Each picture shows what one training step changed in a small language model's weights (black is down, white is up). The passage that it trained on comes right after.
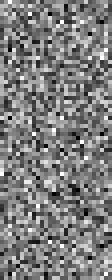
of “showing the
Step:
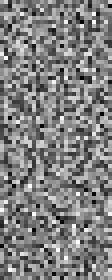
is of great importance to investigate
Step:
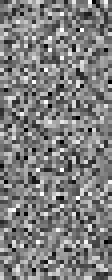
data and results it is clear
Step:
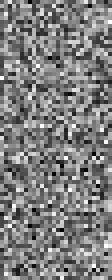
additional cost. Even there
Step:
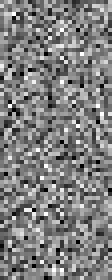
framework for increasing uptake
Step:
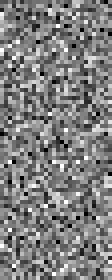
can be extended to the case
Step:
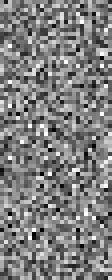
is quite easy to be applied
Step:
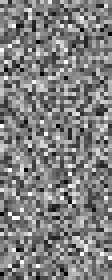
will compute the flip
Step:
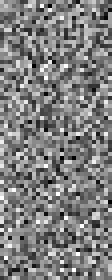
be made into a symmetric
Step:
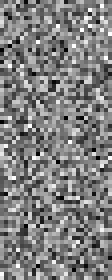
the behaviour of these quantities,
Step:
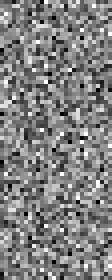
all values of the time
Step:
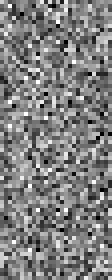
Annex A:
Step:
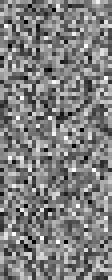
“quite difficult,”
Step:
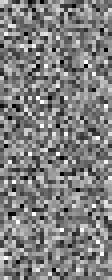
by this amount. There has
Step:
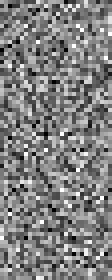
the Internet, nor mobile
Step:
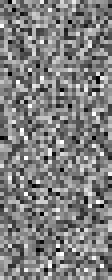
expression, which is just the
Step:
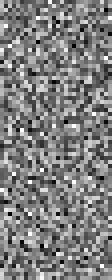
the gap option, it
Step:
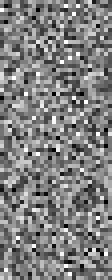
(PVC) development in
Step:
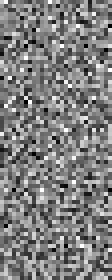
is distinctive presence of
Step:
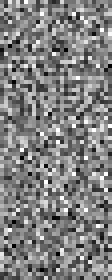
by the preimages
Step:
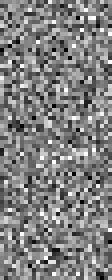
to the stagnation
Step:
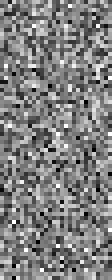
occupied to balance the
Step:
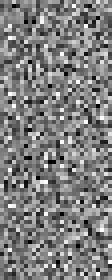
{\bibinfo {journal}
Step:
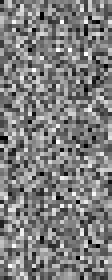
energy, materials, products,
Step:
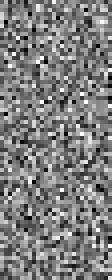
is effectively cooled using
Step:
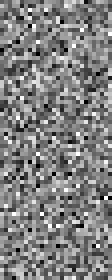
designed following the hybrid section concept
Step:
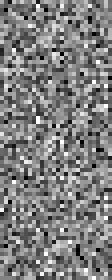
absolute transit and/or
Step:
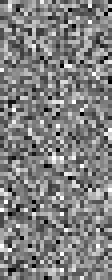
with discriminant up to
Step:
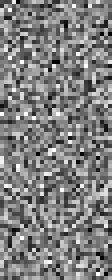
we illustrate our record
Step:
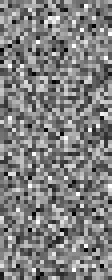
the accurate determination of the Higgs
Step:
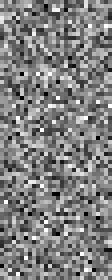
Guillaume Poly is
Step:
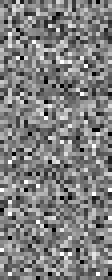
resulting light-front wave
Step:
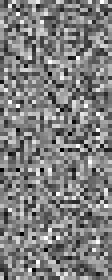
of internet sites.
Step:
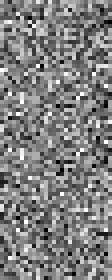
specific charmonium-light
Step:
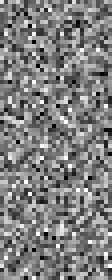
} \makeatletter
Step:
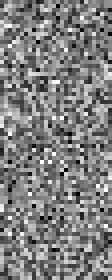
the weighting average. The
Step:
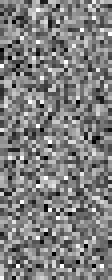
below the dash grey line
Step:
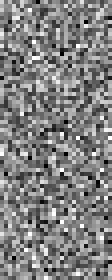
describe outline of the
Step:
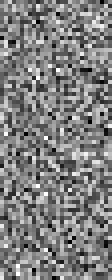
rights of individual and almost same
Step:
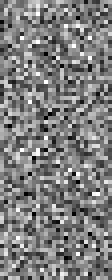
and only the communities on top
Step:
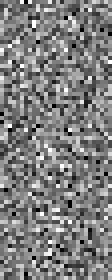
to the dust sublimation
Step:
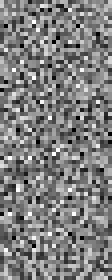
accuracy 91.6%
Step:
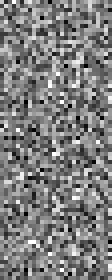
may be understood as a formal
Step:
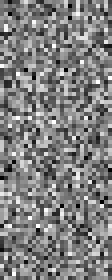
os efeitos
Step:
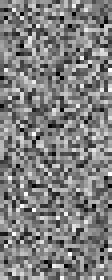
Inside the EU, the
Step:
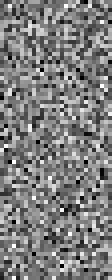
grid is adequate for training
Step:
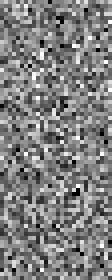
$ satisfies the terminal
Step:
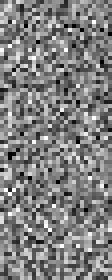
for the set of experiments presented
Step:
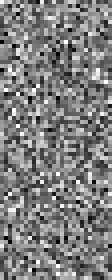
of blog sites is
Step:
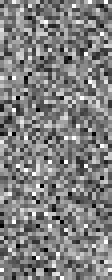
a set of variational parameters
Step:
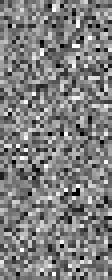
under $det$ is $
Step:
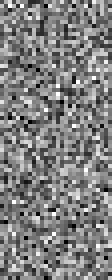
1946 where he left off
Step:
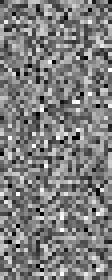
over $k$, which we
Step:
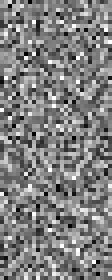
facet development of student
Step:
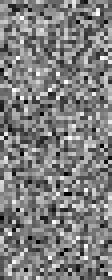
first case we use the
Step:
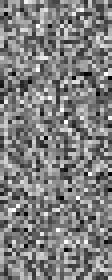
preliminary results about the
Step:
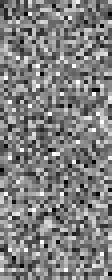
generality, could depend on
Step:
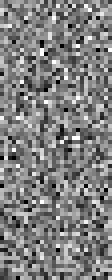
onto. Let $g$
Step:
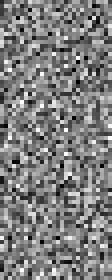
spectra (IR) were obtained
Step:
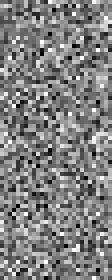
extra argument $t$ in
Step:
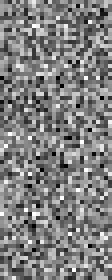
controlled by a single party
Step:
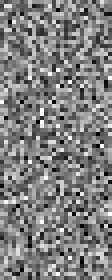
sets of trajectory coherent
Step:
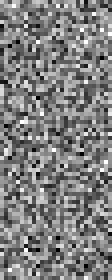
of the IEEE.
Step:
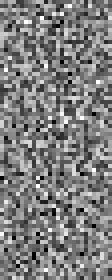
World Scientific
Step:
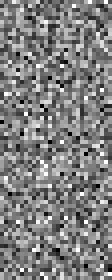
a random subgroup of 250
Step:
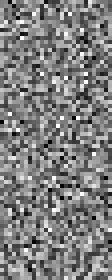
article can be found at the
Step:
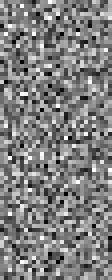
Mathematics and Computer Science,
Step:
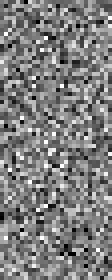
play an important role in man
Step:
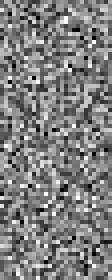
policy-based resource management for
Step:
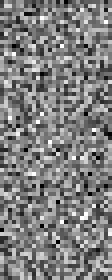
been developed [1],
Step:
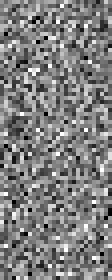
Now, given an element
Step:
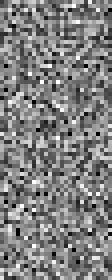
by analogy with Proposition
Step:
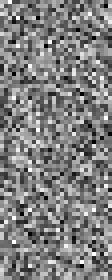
interest in PDGD
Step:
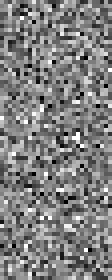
Both parameters $k^*\ge
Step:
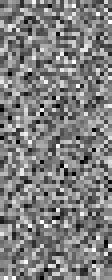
[32], which allows
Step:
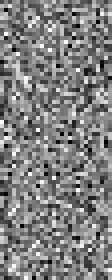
Madau et al.
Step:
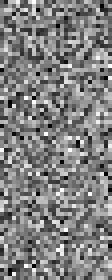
for using within intermediate level
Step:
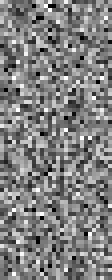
\,n \right)
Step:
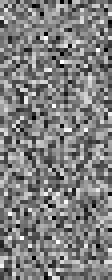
in attempting to write
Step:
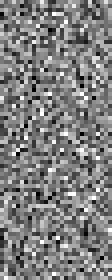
Long-term study must
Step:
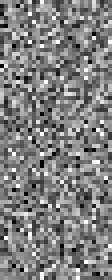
Y)$. Hence $\tilde
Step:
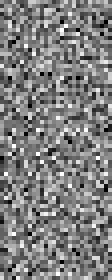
our results, none of the
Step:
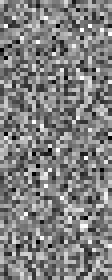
is negative where the interference
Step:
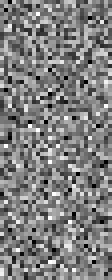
This paper generalize the idea
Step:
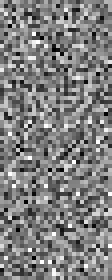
from the eastern end
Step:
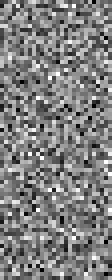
that there is a strongly continuous
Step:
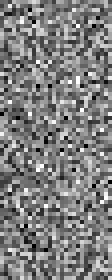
estimated 174 million cases
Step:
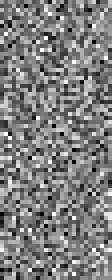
an efficient tau identification algorithm
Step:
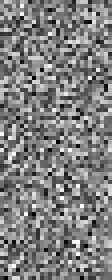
software standards are complex and
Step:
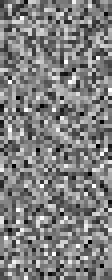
states in a quantum optical setting
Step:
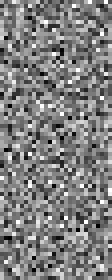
a Gaussian distribution and then draw
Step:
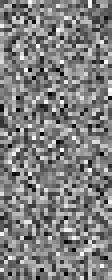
results in a significant model uncertainty
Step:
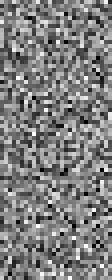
core. In a plane projection
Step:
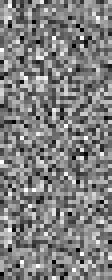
each location from the base
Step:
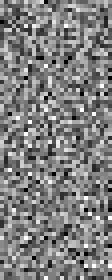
птици те
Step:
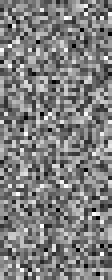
the presence of shortcuts
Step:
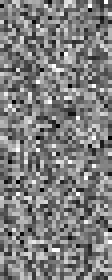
ABGM, the
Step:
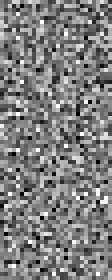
of Theorem 9{.}19
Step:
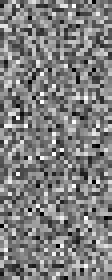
that allow multiple index variables.
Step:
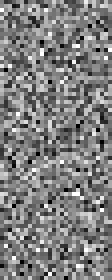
positive constant $C$, for
